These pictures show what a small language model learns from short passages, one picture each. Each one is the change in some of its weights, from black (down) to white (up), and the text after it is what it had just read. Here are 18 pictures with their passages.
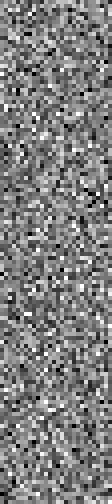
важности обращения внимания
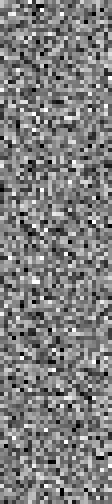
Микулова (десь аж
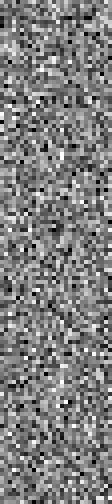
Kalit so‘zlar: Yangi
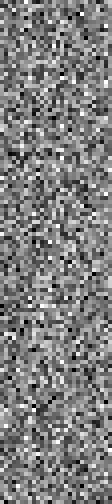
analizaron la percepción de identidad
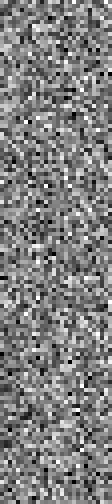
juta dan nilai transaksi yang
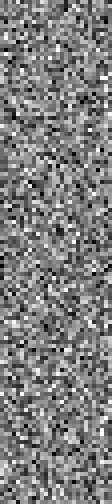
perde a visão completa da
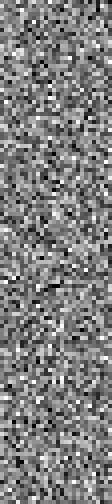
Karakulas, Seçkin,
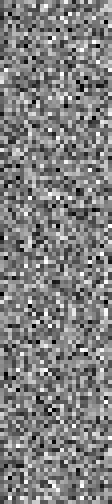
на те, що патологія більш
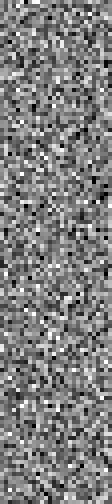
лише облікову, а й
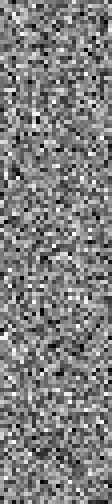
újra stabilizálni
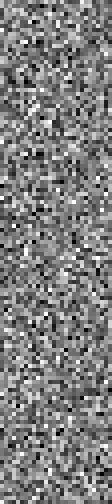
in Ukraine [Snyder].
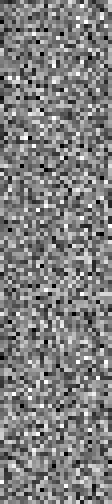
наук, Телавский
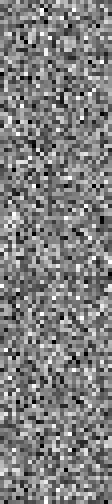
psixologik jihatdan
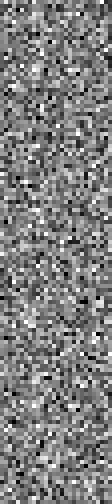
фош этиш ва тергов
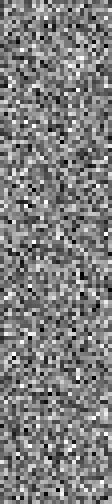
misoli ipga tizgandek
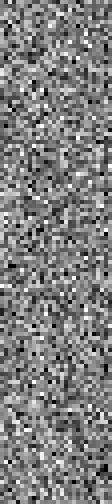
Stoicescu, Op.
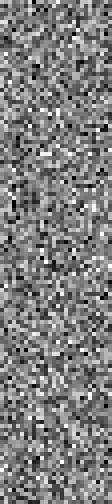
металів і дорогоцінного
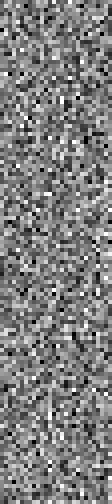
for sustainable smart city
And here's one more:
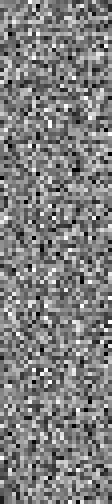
baik, ini artinya
